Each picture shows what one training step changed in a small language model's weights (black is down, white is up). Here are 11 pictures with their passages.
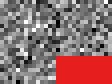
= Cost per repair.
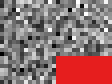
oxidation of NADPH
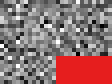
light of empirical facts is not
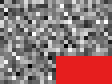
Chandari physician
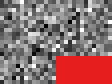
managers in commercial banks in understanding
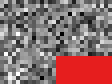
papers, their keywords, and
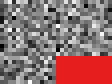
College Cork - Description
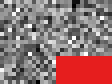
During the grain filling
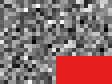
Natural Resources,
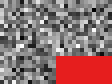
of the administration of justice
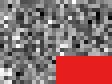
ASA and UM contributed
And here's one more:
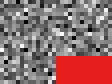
about smaller enterprises, particularly those
